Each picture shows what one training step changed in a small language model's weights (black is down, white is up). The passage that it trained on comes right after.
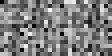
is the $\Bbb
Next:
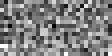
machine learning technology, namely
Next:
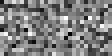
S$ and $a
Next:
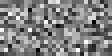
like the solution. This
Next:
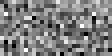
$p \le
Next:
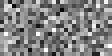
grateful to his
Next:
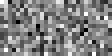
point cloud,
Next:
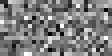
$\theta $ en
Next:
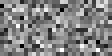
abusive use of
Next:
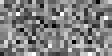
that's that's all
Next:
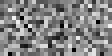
can benefit all participants in
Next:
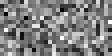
warrant An arrest
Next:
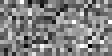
manipulation. Its
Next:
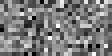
is called a fuzzy subset
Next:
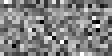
It is recommended that
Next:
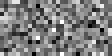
the interviewees. The
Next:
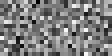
strategies and tourist
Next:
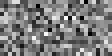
the problems faced by
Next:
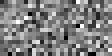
and in particular {\it
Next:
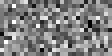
corresponding instantaneous
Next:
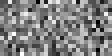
years before the Second
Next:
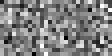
was not observed in this
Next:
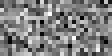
last two integrals converge to
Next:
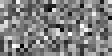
\\ Y \cap A
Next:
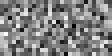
completed to determine the best
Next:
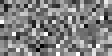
chemical compounds (such as
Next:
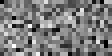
just some examples out of
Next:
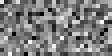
to store their research
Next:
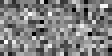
same argument that is used
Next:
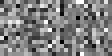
at 80% failure
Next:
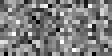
(Kim et
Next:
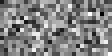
of the unit cell described
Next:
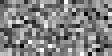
of a nationwide,
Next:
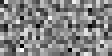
by fixing an embedding
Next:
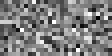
corresponds to the solutions curve
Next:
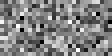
measure the relevant variables for
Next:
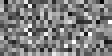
% creating 10 columns
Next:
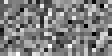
does not carry over to
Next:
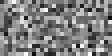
divide $P$
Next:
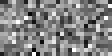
and $\opD$
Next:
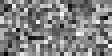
benchmark quantities
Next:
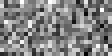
sharing this photo!
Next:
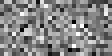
impacts almost every metric
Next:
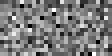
Illustrated key
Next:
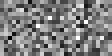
\lra U$
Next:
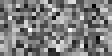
the parameter priors to
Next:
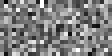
where k_{ref}
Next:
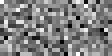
cessation approaches have
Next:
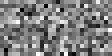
1 Design flow of
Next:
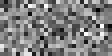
Fig.1. The
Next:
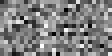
of nonnil ideals
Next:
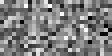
$X$ is the
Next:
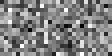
was conducted [8].
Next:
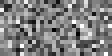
maximum a posteriori
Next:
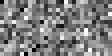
has dense range, we
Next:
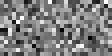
hold, by Theorem
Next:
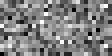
EAM section that is
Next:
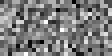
to manage its own
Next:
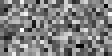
curriculum, due to the
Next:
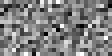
sea floor for
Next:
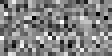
$u \in
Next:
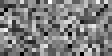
neglected for times
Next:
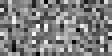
15 days. If the
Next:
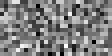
the Bishop
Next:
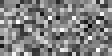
with preliminary
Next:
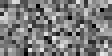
the last one focuses
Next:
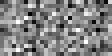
and diagnosis of the
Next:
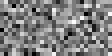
and cervical
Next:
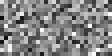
de Lomé,
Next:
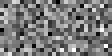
{\small the sentence
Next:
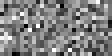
focus on latent space
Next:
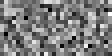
\geq 0$ and
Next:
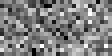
corresponding parametrization
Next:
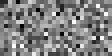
specialization Theorem, the
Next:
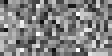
group 18 to 27 years
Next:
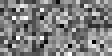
1-forms being defined
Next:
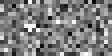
harmonic pollution.
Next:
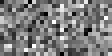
convex from $x$}
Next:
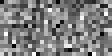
is no conflict of interest
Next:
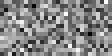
8 °C for the
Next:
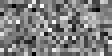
complained, never
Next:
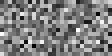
task of the modern school
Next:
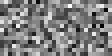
focused to ABS
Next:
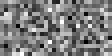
a general quadric through
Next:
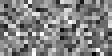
Inc. The
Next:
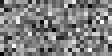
absolute differences of the map
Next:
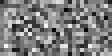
of $k$; see
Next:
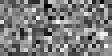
iterations is not necessarily
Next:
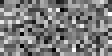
with near surface stratification
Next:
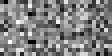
dimension 4 and work through
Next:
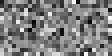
global bounded solutions of the
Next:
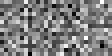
merely a legal
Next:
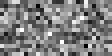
the natural orientation and with
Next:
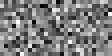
\in R,
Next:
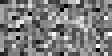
Ningshen and
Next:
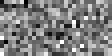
Landfilling remains
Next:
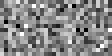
algebroid over
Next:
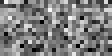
The weights are chosen
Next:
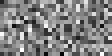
of edges and nodes respectively
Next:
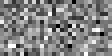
explicit form since it does
